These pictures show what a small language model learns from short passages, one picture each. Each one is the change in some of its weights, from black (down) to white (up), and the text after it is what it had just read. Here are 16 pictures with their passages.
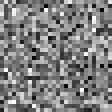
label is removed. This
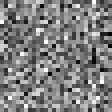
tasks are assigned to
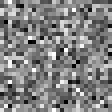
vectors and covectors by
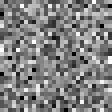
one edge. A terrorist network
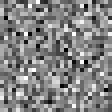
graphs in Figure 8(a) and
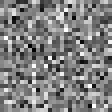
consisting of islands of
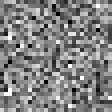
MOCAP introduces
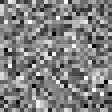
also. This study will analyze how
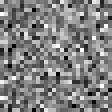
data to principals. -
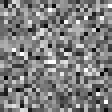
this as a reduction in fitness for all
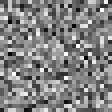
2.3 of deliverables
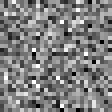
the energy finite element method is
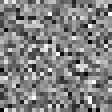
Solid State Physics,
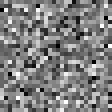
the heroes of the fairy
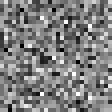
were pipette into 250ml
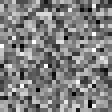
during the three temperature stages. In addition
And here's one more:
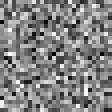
their credibility, 1) they show
